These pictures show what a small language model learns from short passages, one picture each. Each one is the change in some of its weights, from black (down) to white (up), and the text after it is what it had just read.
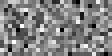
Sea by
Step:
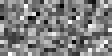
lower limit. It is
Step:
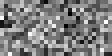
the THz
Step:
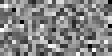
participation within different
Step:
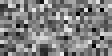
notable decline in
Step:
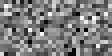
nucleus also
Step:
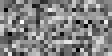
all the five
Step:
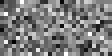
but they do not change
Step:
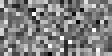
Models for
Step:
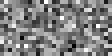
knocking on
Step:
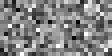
the electrons in the
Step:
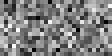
of the gauge
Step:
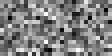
measurement data; in
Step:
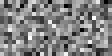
highlights the
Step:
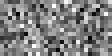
operator $R$
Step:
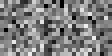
is represented as a
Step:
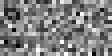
$\varepsilon$) that control
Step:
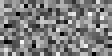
slit experiment
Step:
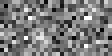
x $ for $
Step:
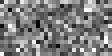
boundary condition,
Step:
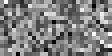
region consisting 80
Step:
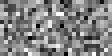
show that there are three
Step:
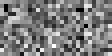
toward alternative
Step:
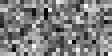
exponential distribution is
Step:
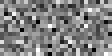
problems involving
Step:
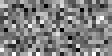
are provided. In
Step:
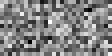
composites were
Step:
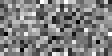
Opposition from
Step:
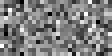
meshed surface.
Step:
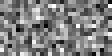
respondent is
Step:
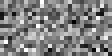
suitability of
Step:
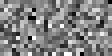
did not change
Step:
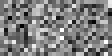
by a lightning
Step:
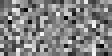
M-theory which
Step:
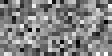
plot is shown in
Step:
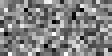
be done on the
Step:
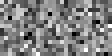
Among different
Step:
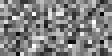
rules to
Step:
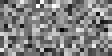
length of 25
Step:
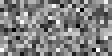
patients of stroke
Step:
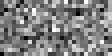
solution. What value
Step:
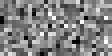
their responses,
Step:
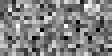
the position of the
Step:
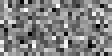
at IBM
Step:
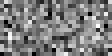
pooling rule
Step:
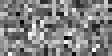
the singular
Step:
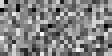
The properties of the
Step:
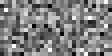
as tags.
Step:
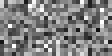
the disease.
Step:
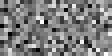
catalog of
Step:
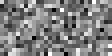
other parameters for a given
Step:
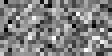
lasts more than
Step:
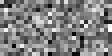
forms. A
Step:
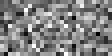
order, vary follow
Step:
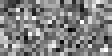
by the R19
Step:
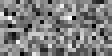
this section we propose
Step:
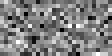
reproducing this
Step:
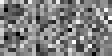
been extensively
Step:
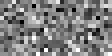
However, signal
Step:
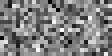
directions including a
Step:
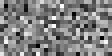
into clinical
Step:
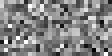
the efficiency of
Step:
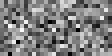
or precision
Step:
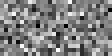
feasibility of
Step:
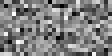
mass ejection is
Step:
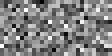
their surrounding
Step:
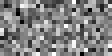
experiments is the
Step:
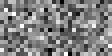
disc profile in
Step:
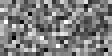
weather stations
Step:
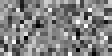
factors in managing
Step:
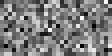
host function and is
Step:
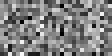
which in turn
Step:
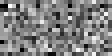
applicable. Data
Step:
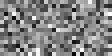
processes involving a
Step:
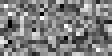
small sensor
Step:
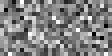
the long-term
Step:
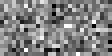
to be done because
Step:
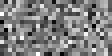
so it behaves
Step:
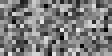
is used for linear
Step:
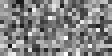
in the outlet
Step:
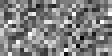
the DMFT
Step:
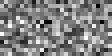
user group.
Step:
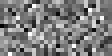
the auditor
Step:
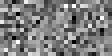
all models, whereas
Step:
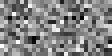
characteristic for this
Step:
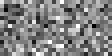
been a source of
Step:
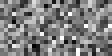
is related to the complex
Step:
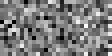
values are shifted
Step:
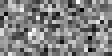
the paper. There
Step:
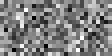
of M31 and
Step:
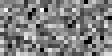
thus, no new
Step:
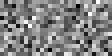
may be of a
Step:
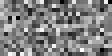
so is far from
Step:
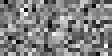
satisfaction and years
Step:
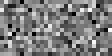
Calamba 10
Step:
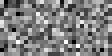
between LES and
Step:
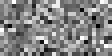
literature on
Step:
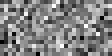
be of the order
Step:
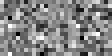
clear about the
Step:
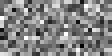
the method of maximum
